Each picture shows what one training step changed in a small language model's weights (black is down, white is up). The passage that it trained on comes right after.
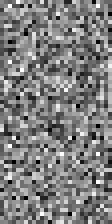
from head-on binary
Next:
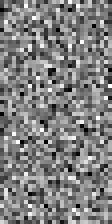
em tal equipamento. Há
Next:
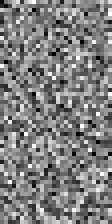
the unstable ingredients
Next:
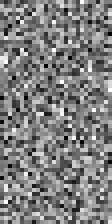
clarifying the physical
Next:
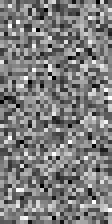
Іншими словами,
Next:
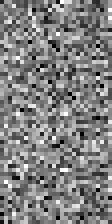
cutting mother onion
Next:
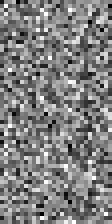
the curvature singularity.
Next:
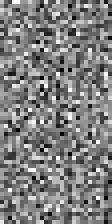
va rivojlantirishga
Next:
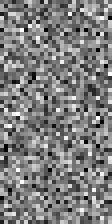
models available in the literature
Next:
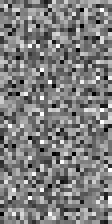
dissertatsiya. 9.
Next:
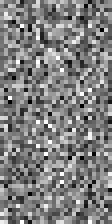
of $\hbar\omega_c$
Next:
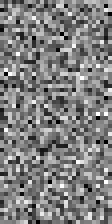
gobiernos, de manera
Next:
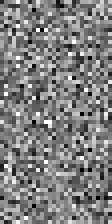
zijn inzichten
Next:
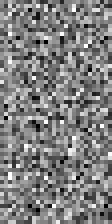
kebijakan publik, dan
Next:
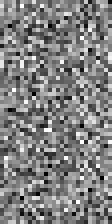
gratefully acknowledge
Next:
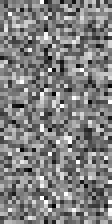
la Unidad Central y el
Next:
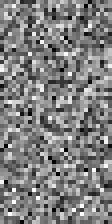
of $j-1$ patients.
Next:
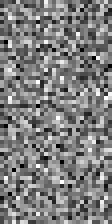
darajada ijobiy
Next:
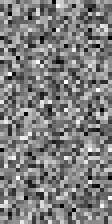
millimeter wave }
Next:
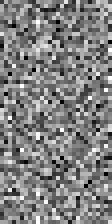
It is proven that these optimized
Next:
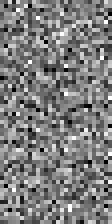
l'asymétrie de
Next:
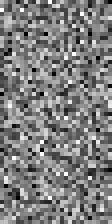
no kinks in the resistance,
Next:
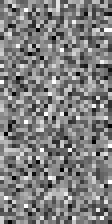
balqib, Oqbadan
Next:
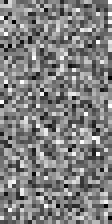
the baryon chemical potential and
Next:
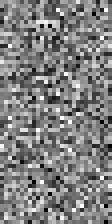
estimates for $l_\phi$
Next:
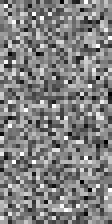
extended to SDEs.
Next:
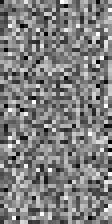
nowej myśli.
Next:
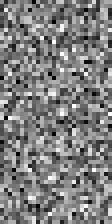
natijalar mukammal
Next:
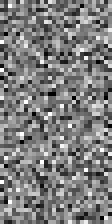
бозӣ аҳамияти
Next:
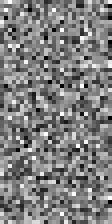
them by 6 or 3 times,
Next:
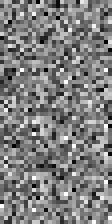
Berlin, Berlin.
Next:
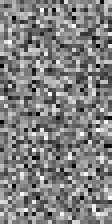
integrated, and yields for our
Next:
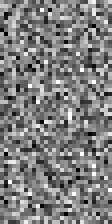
that employees often point to
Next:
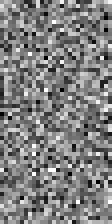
a set of keywords,
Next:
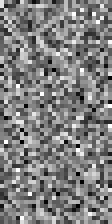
the use of magnetite in
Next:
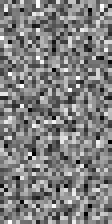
"justify" formula
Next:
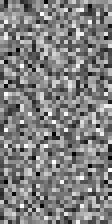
any theoretical explanation so
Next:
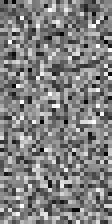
Due to Malmquist
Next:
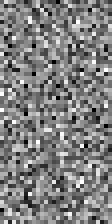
dikenal dengan istilah
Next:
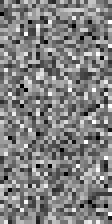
The measured orbital period of
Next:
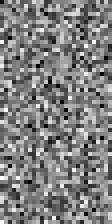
similar lines in their stability
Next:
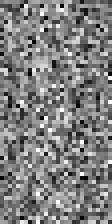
alcanza el Nivel IV
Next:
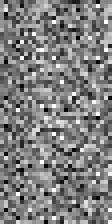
себя внимание
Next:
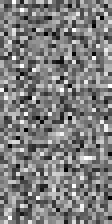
overtaking vehicle is only
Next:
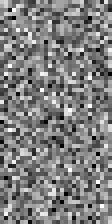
taklit edilen her
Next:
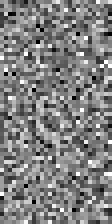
the gri- and K$_{\rm
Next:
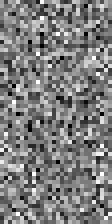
Methods for details).
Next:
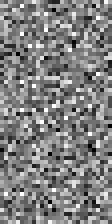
elementary loop integral for
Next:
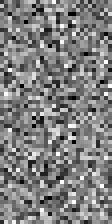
la influencia de las revistas
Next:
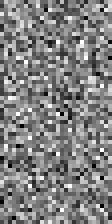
spectral cover construction. A
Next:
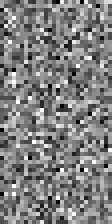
(2006) atteste que
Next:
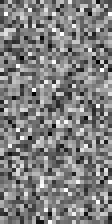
Le dépôt d'une
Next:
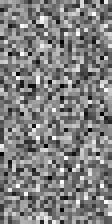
for this result is that the identification of
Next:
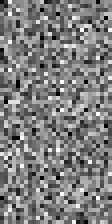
nuclear pores) in the process
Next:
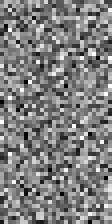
: - a) mengganggu
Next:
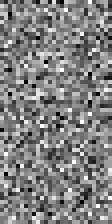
\varepsilon)$ $\bigcup_s
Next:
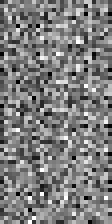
de articole, fapt ce
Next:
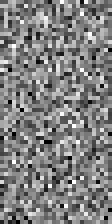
telescopes is a
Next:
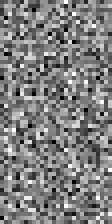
Yurtimizda yoshlarni
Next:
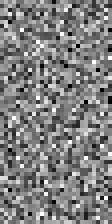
Each separable convolution
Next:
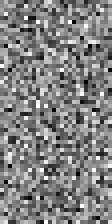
to those of bulk metallic
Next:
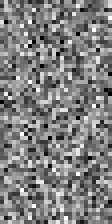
from the sea by long-wave
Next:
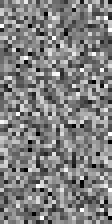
the world of human
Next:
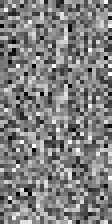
apply a magnitude selection
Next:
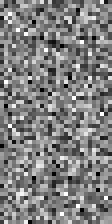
mismo autor en algún
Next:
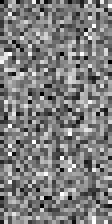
que, uma vez feita a
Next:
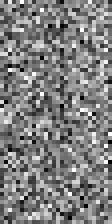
hayvon iste'mol
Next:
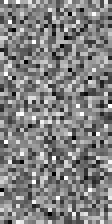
yöntemdir Marini I
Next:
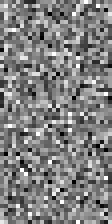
where $C_{\mu\nu}$ is the
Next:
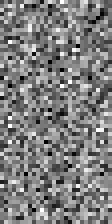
yuvvosh" deyish bilan
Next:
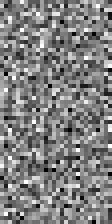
Universitas Udayana,
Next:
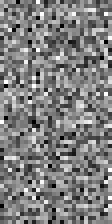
activity, music.
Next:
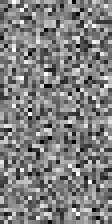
task can be realized by
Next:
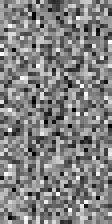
ironía y un especial
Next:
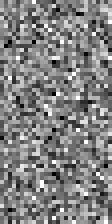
A preliminary report on a
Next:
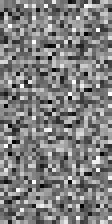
всё чаще
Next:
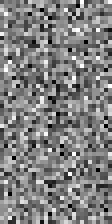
be definitively ruled out but
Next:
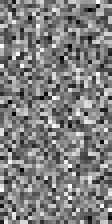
concepção. Ninguém
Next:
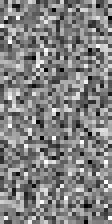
do transportador, sua
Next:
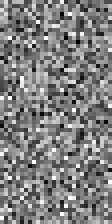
these excitations. Moreover, we
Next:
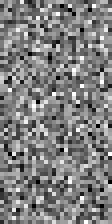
bugungi OAV matni
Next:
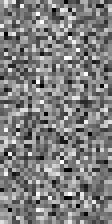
на концентрацію та
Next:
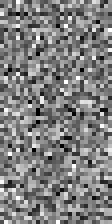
en la obra de John
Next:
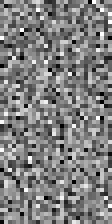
vdW crystal to finely
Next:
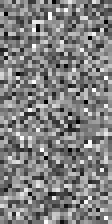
линии. Точно
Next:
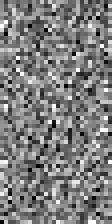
conductance of the clean
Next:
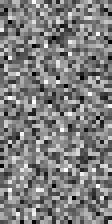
cases, the deviation from the
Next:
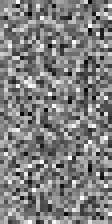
of today. The potential of the
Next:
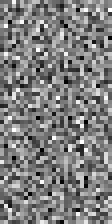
\\ \bottomrule
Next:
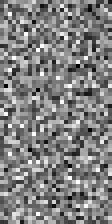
by C. Domb and J.
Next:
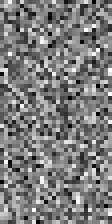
the scale uncertainties are up
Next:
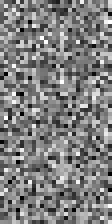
saviyasiga mualliflar
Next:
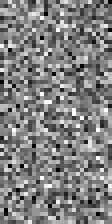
practical resources designed to
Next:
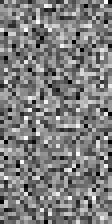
clear that they form a
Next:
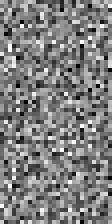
kamaytirish, ularning
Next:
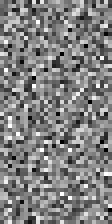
18). С переходом
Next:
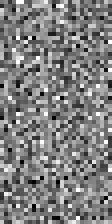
Arnab Kumar De.
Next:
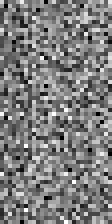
такива са още
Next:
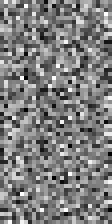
study, analyzing if
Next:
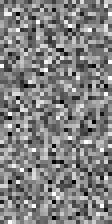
in \cite{Ca88} to
